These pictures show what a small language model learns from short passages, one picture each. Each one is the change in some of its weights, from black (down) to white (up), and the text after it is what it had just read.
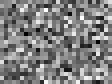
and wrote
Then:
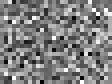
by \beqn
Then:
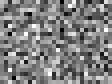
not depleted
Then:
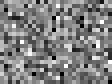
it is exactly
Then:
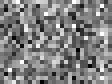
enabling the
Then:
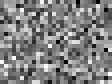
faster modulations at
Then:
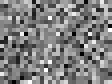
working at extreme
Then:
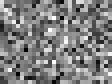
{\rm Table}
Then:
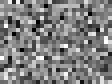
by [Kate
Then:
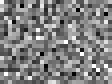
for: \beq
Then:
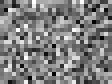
temperatures the contribution to
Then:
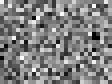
simulations E_f
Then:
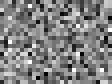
depend on a common
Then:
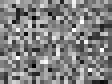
the quadratic field
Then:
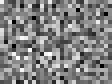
of the project:
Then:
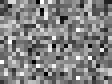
increasing $\delta$.
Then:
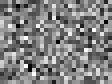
with 4 Loop
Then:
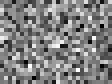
shows the result of
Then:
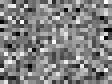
The LH^-
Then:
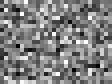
output {\tt
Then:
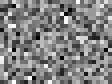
scale of biological
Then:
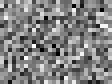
to a meromorphic
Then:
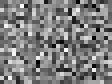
however, its
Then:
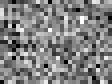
A notable difference
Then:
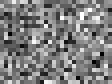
that review and discussed
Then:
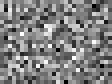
that the six fixed
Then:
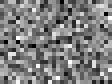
on immune
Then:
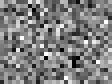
(and similarly for
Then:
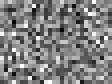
of icy
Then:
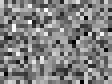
survival of
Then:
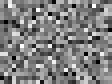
\times 4$
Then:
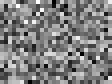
14 units, but
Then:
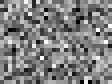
by constructing a
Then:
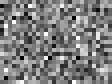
SBSs reveal
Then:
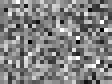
the desire to
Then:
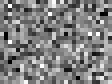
hamiltonian graph but
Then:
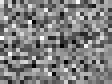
inclusion of finite
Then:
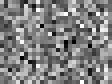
For \wmap
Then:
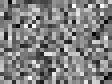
that suggests that the
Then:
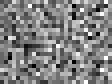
single predictor step
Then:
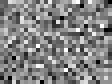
\longrightarrow A$.
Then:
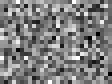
the proof of
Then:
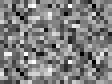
assume that only one
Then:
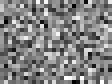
in ballot paths
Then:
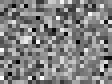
driving. The differences
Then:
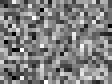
and Knowledge
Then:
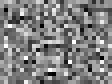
we consider a
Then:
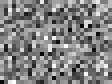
by different symbols
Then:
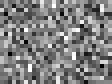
contribution to the
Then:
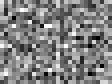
of a more
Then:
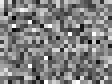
of departure
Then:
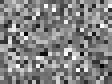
so far as the
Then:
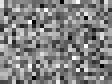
sign of the
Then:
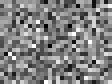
under repair.\\
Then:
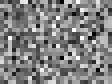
state component of the
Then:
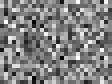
rectangle symbol of
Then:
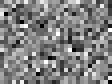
may be explained as
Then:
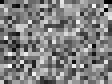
Acknowledgement The
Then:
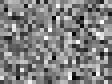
it is fundamental for
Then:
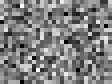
learning. Specifically,
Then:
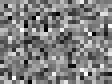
manifolds whose curvature converges
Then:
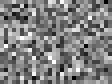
One of the authors
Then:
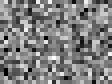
Putting the
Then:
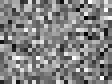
factor in the individual
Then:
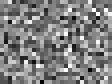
is \beq
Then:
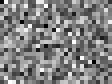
corresponding configuration as a
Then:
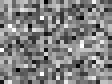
irreducible if and only
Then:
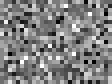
modules associated to such
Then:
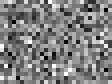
et al.
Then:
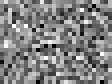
up receiving a
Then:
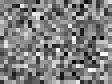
used to a limited
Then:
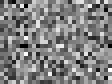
observations sharing the
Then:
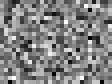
same direction.) In
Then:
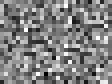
is a bit
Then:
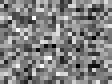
a more detailed
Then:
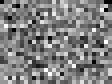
The first two natural
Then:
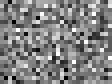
the identity matrix,
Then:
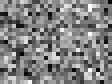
fibres. Quantum
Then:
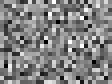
that for informed
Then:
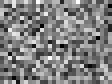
G$ be a
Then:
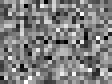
thereby improving road
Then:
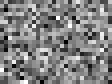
activity would be the
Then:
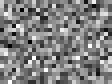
It follows that
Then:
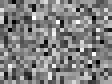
different correlation Hurst
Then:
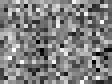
the tangent bundle
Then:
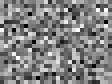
a series of
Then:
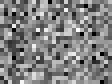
parameter calibration
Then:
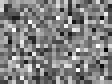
has the form
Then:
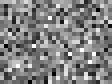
at any monomer
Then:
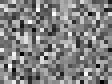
equal. In real
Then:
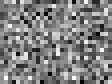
the class i .
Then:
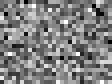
there remains essentially only
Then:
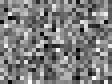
which is a
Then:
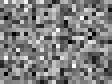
colour and
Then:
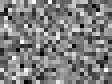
, we obtain
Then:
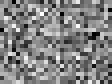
current known population of
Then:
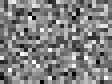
GR}} \sim
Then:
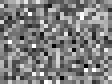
(direct and
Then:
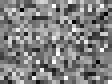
the relative errors between
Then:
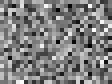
Poisson process with intensity
